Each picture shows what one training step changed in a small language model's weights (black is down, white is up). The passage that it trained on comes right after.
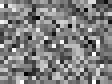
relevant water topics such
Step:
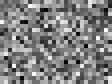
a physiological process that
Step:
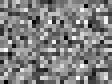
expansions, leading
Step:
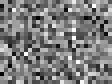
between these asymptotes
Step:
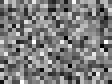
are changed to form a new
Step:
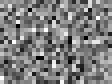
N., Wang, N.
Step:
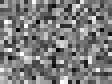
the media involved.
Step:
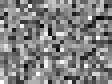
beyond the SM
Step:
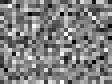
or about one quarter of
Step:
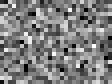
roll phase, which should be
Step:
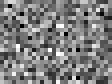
usual analytic continuation
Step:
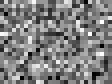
of meeting the human
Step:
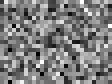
are not directly induced
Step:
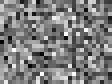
tribal population from the
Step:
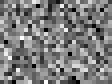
identification process. The
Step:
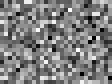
architectures to
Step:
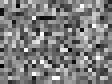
be recovered when the first
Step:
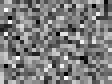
same degree. The largest
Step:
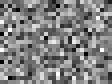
proposed method has better
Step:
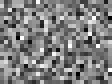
Rolland, J.,
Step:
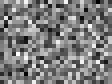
on learning and gaining
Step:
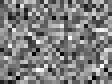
and $7.7 \times
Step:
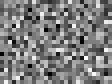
data, especially in
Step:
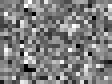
the scientist, the
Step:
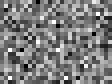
sign. For consistence, it
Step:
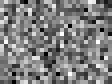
source galaxies
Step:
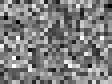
such as gender variation
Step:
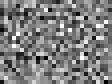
lead to the main contribution to
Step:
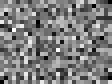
higher novelty.
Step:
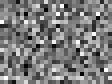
picture, gravity
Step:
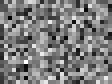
to these determined on the
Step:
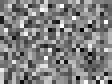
explicitly solve the
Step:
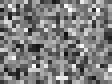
at the axes, and
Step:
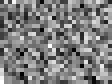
and \( T \) is
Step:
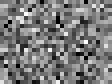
usage). The measurements from
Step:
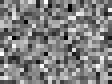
In this paper, we propose
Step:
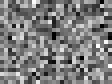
external factors such as
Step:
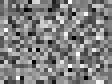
atoms computationally
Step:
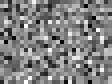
the possible explanation of
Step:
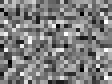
of the model, which is at
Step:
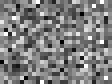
linear phase of the instability for
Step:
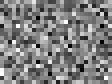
of speech, a
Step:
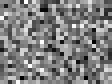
of columnar bundles
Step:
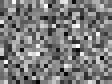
also employed. The
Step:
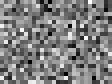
status. It may also
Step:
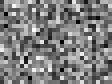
spite of the existence of
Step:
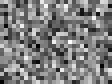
authors declare no
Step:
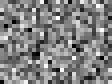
Moderate Level
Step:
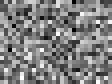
to be collected over the
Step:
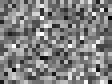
and geopolitical
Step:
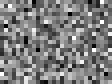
iterations causing
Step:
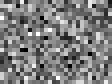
a cycle with
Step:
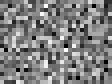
species. Several studies
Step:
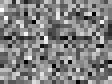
using ideal components
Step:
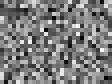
for innovation demand
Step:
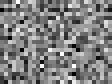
point of view, it is
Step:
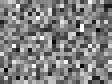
the XUV image of
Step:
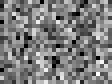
hydrolysates were
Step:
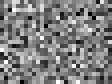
uses Endnote,
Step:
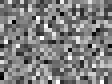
of the 3\,GHz
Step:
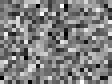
well we have determined the
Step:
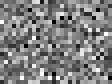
student performance and assist
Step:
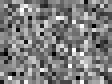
‘exceptions that
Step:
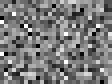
like this?"). Song
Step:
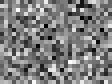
codes of ethics
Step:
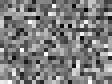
strength (3)
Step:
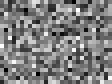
we offer utility functions
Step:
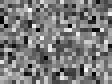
improvements, and limitations
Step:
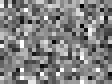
fiber sensor
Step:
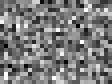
connectivity decline during
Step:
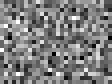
results agree well with those in
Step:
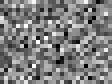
of the importance of social and
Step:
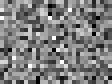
adding the diffuse
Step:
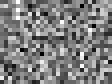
the epitaxy with
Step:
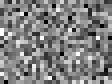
of Osimertinib
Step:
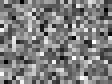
in an X-ray bright
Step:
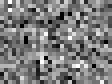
should be envisioned as
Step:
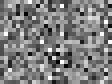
here, we assume the
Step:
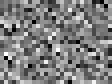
sharing personal information,
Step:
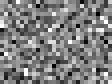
Legacy Database
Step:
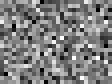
process of integration in an
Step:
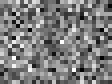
such as flood control,
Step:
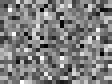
plus 0.5em
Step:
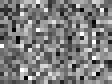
by \begin{align}
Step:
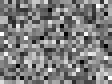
in Fig 1 supported project
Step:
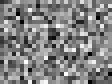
are very few that analyze
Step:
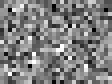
in foods such as
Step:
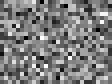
education and training into the
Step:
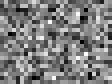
for data analysis have been described
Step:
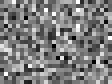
tip and thereby does
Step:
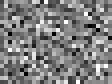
calculations and their comparison with
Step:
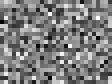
life [5]. The
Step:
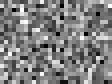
companion galaxy
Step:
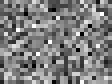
can spin the star down
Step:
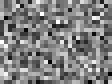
User's Guide
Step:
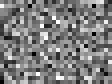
present with no spurious
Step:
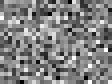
composite electrodes
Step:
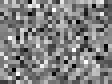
10. RF model performance
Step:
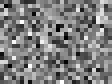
\eeq are the usual
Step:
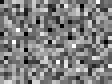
this paper is 168 on
